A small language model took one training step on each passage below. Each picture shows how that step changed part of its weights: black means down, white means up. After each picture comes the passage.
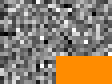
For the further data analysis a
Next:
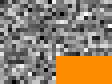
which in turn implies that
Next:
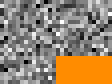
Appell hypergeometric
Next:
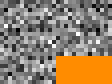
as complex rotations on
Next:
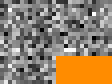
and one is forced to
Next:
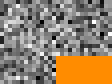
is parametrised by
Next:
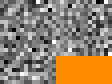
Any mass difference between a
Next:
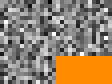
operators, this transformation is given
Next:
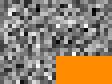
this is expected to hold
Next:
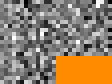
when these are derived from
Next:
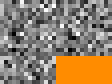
the lowest GB formation
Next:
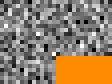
a smooth crossover.
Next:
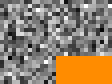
of multi signature string
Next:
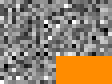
(FUV), the
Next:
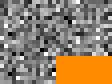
the complement system. The
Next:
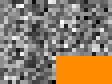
are now all-too
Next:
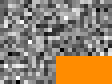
the rest of this paper,
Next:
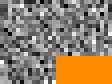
on the following information:
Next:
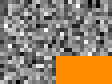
the correct estimation of the
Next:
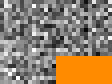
or recommendations
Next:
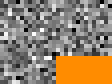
passivation both
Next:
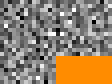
straight tracks on the
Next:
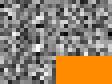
in contrast, it is
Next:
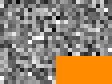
entropy of probability
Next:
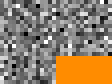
1, all the others
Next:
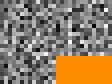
studied the perturbative dynamics of
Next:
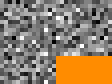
accelerators may open a path
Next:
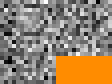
in an itinerant
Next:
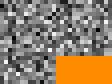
urea projected
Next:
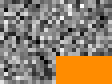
great success to a large
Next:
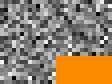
gap. The inner and the
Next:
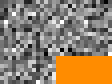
in colors and line strength
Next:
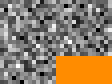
to study these systems numerically
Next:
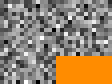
magnitude of the force.
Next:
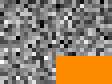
simply impose the condition
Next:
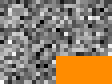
has become a major
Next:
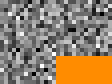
clear that data for the larger
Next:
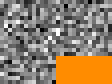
these expressions one can obtain
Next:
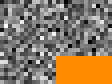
the collapse. In
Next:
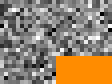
numerical coefficients, comparison of
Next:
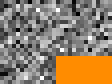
big enough $\tilde
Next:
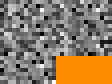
our recent experiences
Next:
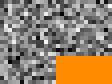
the GN model breaking
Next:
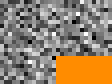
full iteration of
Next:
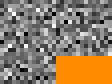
and coworkers
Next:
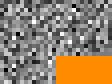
expert feedback
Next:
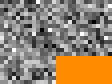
initial equilibrium distribution transitions to
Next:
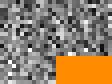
$|P\rangle$ and
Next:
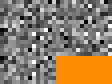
all the fresh data
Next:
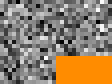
involves probing of the
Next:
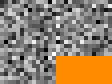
which would reflect in
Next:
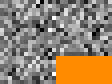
a de Sitter background
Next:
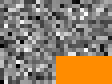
parameters $\sigma_i$
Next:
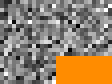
solubility, and
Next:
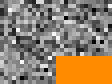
The reason for different results may
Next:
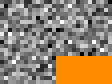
network is placed between two
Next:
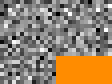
model. On the way to
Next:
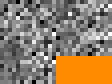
loadings per factor smaller
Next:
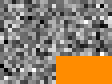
are measured in exclusive
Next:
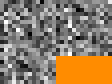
flat outside the central
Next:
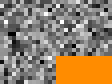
chain rule, \be
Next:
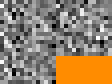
emphasize that this
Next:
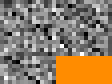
{tamar}. Let us
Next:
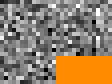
than seven times compared to
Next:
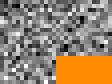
for enlightening
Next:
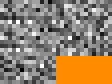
of the $Y$ state
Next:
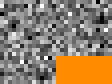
with probes coupled to
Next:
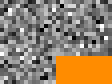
JDE as a probe
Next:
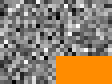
We neglect internal and
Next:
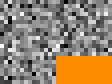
within neighborhoods
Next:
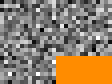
we set to 115 GeV
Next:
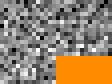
kinetic terms in a
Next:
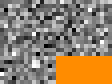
to fix the maximal
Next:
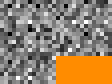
\) for all \( j
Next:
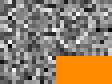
characters as discussed in section
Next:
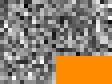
their performance in HLS
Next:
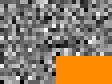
up future ground- and
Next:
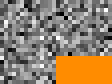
out the complementary
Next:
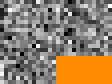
For small potential ($K
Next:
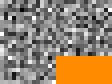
schemes (D2
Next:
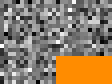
coincide with the
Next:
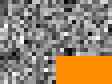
the location of the event
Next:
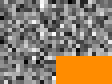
cell, respectively. The
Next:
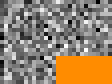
for dark solitons.
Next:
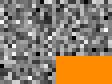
$i$ to the direction
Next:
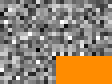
Newtonian model for the evolution
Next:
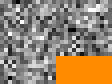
thickness of the columnar
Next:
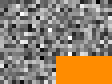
schematic representation of the
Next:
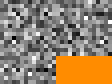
also observed that the distribution of
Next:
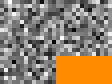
experiment was performed at least three
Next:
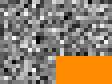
more details about this technique in
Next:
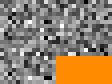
a node $u$ with
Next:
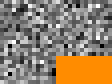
adopt the premise
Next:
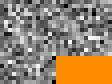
in a framework of higher
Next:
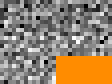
amplitudes. For example, from
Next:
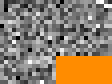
anomalous emission [8]
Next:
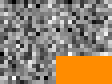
solid line) starts with
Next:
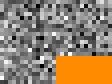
not the frequencies originating from
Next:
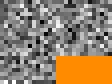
used as in the upper
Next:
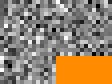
the influence of the
